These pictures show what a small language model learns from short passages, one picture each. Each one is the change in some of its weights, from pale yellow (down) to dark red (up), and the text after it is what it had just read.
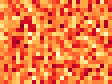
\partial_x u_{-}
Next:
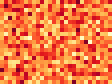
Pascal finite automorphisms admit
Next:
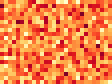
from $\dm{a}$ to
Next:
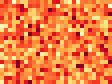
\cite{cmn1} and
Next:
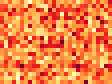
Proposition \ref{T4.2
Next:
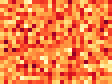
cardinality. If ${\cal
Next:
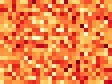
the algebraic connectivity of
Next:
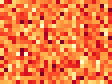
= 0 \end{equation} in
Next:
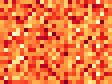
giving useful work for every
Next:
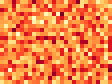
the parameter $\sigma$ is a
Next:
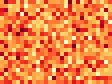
$\mathbb R^n$ cannot be
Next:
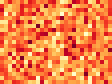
engine and diesel
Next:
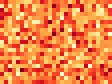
If $s$ is infinite, we
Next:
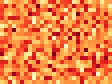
notation, the following variant of
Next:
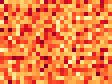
is necessary and significant for a
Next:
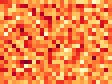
$Y$. Thus it remains to consider
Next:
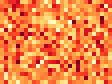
as the vanishing of all
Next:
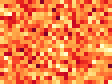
number in the functional equation:
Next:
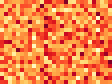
by an abelian normal subgroup, that can
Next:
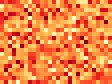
\begin{proof} By
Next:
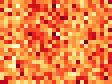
\end{align*} When we
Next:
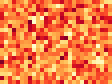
time window we considered. Since
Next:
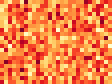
about the self-recursive
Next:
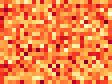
The $n$-dimensional universal extensions
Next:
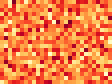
$\lambda$-sequence is
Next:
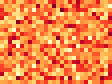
if $S$ is also a
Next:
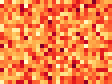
\cite{D2} is
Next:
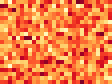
of meromorphic functions on algebraic spectral
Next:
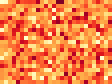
the ordered alphabet
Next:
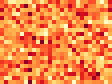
shall need the following lemma.
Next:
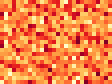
interval of positive length. Note that the
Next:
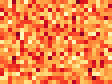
$\beta_k$ can be
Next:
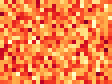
\ker d \mu_k$
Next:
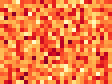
U$ with values in some
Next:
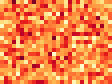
a descent direction $\VV:
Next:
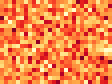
$g_i$ at the point
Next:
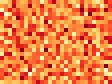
questions remain open. These
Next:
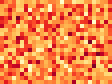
M$, i.e. let it
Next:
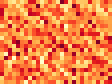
facto we get a web
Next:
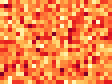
defined by the ordinary $k
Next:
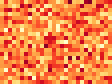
decision variables are limited to
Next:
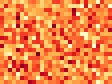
and $r'\num \lambda
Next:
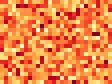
$J$, has Heegaard
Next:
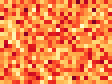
with $t\neq s$, we
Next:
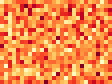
associated to $E$\\ $A$
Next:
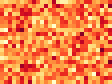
noted that the results in Table
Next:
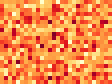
is known that there is uniqueness
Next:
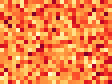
number & 3.3 \\ mathematical &
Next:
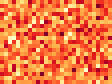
metric on $M$, and
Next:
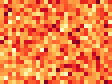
resonances complementary to
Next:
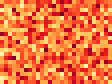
corps parfait de
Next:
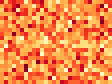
as a control system with $s$
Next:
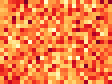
& \textrm{otherwise}.
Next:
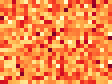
$D_b$ if we
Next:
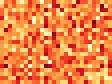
column generation. Moreover, the
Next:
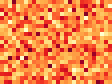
$\gamma>0$, then we know
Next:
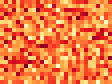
for all $u \in B$
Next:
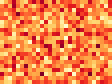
a control on $J$. In the
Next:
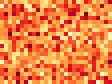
{eqnarray*} \lefteqn
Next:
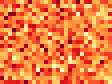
$(\mathrm g^{\lambda,
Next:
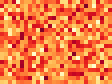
of Beijing Education
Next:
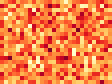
\caption{Hexagonal circle
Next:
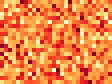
$\exists !$ is determined
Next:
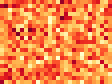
we demonstrate convergence to a
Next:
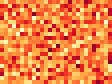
other endpoint $v_1$
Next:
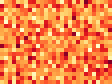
different solutions, and come to different
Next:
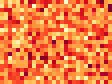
Reidemeister moves.
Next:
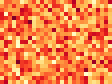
Theorem 2, we only assume that the
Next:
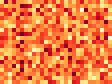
all singular fibres are of
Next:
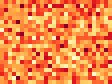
show that the random walk is
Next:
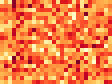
the lattice of all finitely generated
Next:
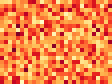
an \emph{equivalence relation}
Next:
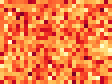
an isolated singularity at the
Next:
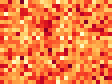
of non-negative integer sequences to be
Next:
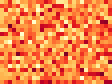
group invariant) functions on the flat,
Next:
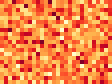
$c_p$) is sufficient and
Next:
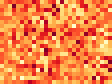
at the origin. As before the
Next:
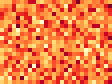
an infinite family of sentences
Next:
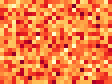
be a prime ideal of $R$.
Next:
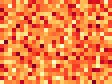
simple theory and $\H$ a
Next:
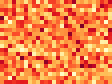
$o(G)$ the order
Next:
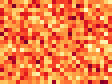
the standard fashion. Now
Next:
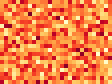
$11\%$ increase in
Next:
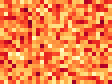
taken and by Theorem
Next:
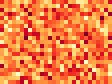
\end{theorem} We get four
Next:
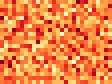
$Y_t$ is adapted
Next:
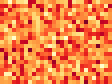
that weakly rich measures on
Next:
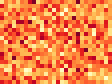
in distribution of the sums
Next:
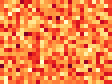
$l_i$ and
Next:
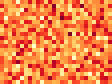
any function $f$; that is,
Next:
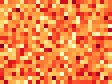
$H_{1}$ does not hold
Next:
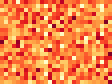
Homi Bhabha
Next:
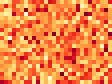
\keywords{Asymptotic variance
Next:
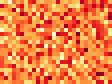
of a field of self-adjoint
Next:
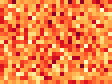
(nontransitive) graph where
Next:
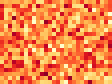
surfaces} \medskip The proof of the
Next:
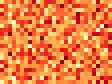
resolution of surface singularities, stated
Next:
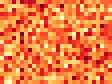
on the ratio of its
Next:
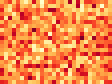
the sense that we have canonical dg
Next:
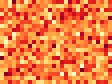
$\tau$-invariants. This
